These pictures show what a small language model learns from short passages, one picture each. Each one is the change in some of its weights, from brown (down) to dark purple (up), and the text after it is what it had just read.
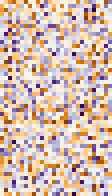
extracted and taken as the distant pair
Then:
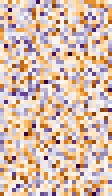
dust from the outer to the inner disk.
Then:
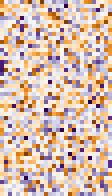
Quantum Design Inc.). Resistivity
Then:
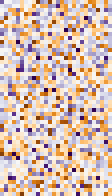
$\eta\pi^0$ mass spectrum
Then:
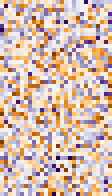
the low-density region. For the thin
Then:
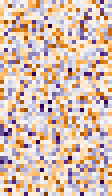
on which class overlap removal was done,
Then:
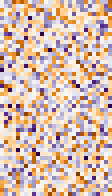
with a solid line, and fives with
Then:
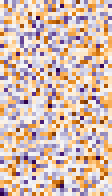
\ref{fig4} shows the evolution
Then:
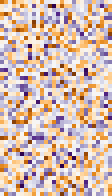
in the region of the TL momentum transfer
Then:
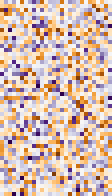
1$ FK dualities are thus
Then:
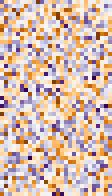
for each filter. The TGOSPA
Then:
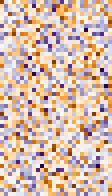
the lattice spacing). Whereas the
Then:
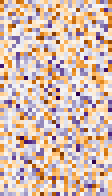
a stationary obstacle. We derived the
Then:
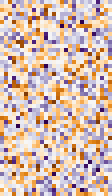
on the honeycomb lattice. In
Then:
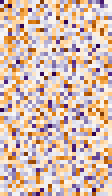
drain extension regions (left and right
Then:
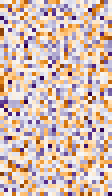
Waals materials, in-plane
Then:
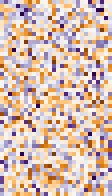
systems, is investigated to extend the usability
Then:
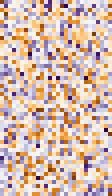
approach the usual quantum mechanical relations. A
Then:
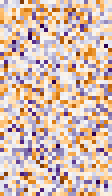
prove analogous theorems for different models. We
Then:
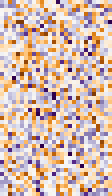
feedback models that can be used to predict the
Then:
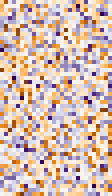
grid computations for surface combatant using
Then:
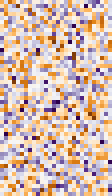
single-photon detectors, which is still to
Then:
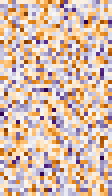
initial conditions. These are characterized by constants
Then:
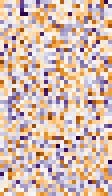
H$\alpha$ emission in $\ga
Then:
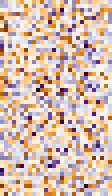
(s-SNOM), which provides
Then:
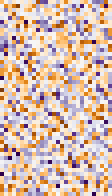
mid-plane to regulate the star formation
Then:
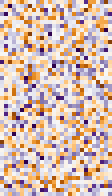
(\ref{variations}) with
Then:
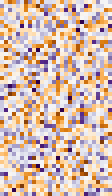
and privacy amplification is used to ensure
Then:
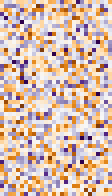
or send spacecraft to sample
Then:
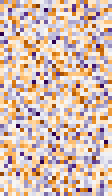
harmonics are calculated with (blue
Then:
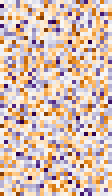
transforms may not have a smooth
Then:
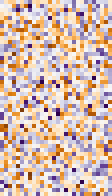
at the energy scale of the highest-energy
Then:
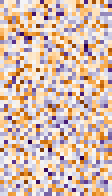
variables in the RHS become chiral.
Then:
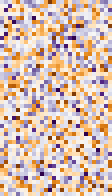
other hand, a new continuum limit exists,
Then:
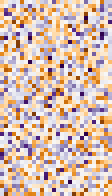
\quad (23)$$ Then the time domain
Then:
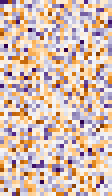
for the Riemann tensor,
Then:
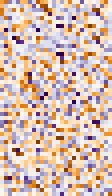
Centre INTEGRAL source
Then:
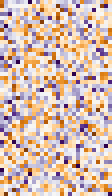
the induced Abelian Chern-Simons term,
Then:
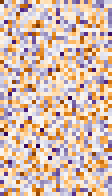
The low density data behave in the opposite
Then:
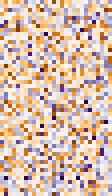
in the 20th century.
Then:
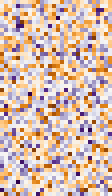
given ejected hydrogen atom is not an
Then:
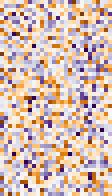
break down, and using it began to
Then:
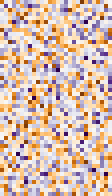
the central peak are uncorrelated, as are
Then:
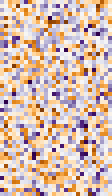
falling toward to the black hole and the
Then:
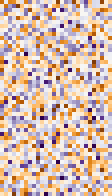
dataset used, then describe the performance of the
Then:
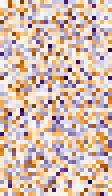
values of $\xi $ result in distributions
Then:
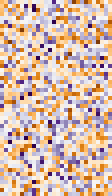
(111) top of an Ag
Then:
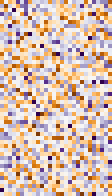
order, indicating $\left\langle
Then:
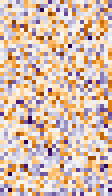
different batches, and the results were
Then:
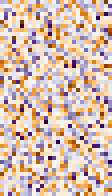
discussions of entanglement issues that have been of
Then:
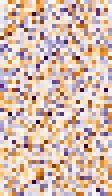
sides and integrating over time, we get
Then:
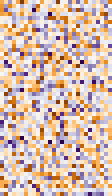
A detailed study of both of these effects is
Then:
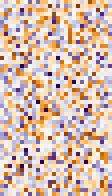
light ray is in the opposite direction of rotation
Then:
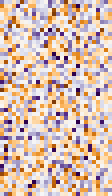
velocities. Also discussed in this paper are the
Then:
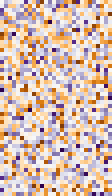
. \ee The history of these
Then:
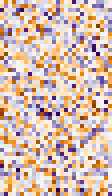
the interference between the pump and the cavity light
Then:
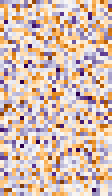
the scaling relation overpredicts the large frequency
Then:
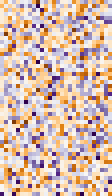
\end{equation} We depict the
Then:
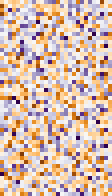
$\beta_M$ was obtained in a
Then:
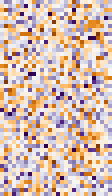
from 1,500+ responses. Our results
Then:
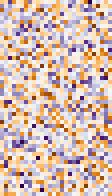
and rapidly varying function of the `flux'
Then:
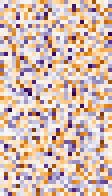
capabilities. These models are being used to
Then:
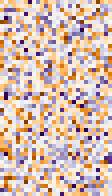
as far as a film of
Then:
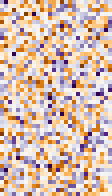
theorem depend on additional *unstated*
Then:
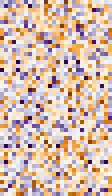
to zero is valid according to the third law
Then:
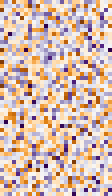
analysis, namely filaments with no or just
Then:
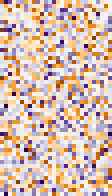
collaboration, Q.~R.
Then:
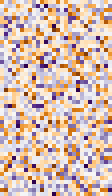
some stop decays. These large corrections
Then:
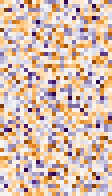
the present study is to add to the database
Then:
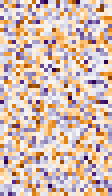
that $\Gamma^{(0)}\rightarrow
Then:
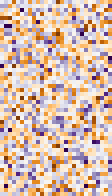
to understand if secular processes dominate the
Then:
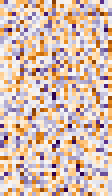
that has provided fast training times and good
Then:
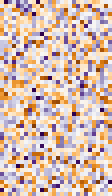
fitted by replacing Lorentzian profile by a
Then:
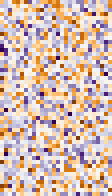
of any spatio-temporal point process
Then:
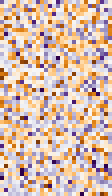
by filter $\phi$ introduces time shift
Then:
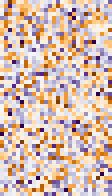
In Fig.~1(b), we compare
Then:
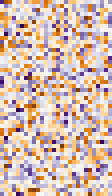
from sample preparation playing a large
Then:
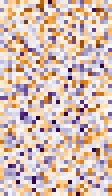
unsupervised\textemdash that
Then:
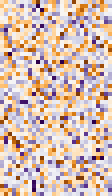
\end{lemma} The following
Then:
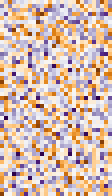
are able to provide significant contributions to
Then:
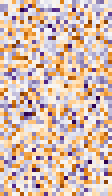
for general relativity from the principle of least
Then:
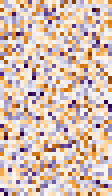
to search~\cite{Babar,
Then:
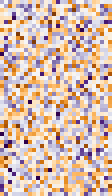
over time and edges most likely accumulate on
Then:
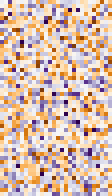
more accurate at characterizing mergers by
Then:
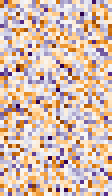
of the x-ray source using the
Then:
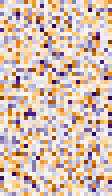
described by using effective exponents. For instance,
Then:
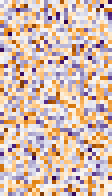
In the last column, the spins and
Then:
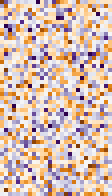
E. E., {\itshape
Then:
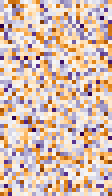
the inset, for the polarization direction
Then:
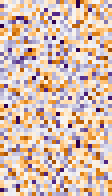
overlapping region of $R_{\mathrm
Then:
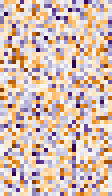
ansatz parameters are obtained with the
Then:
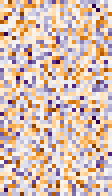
confidence level, $n$ is the sample
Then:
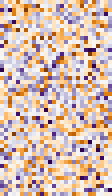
called \defname{presupposition
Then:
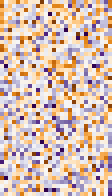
September 9 SGRE event
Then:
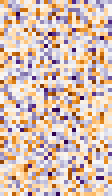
refers to an arXiv.org paper \item
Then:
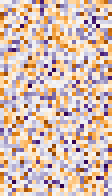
since the domain walls bend to avoid the
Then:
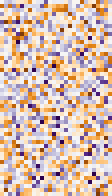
$m$ and $n$\tabularnewline
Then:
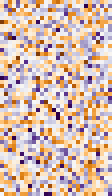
data. Finally, RQ4 explores
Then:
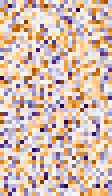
can be further partitioned at resolution
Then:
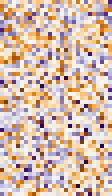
been widely adopted in a variety of LLM
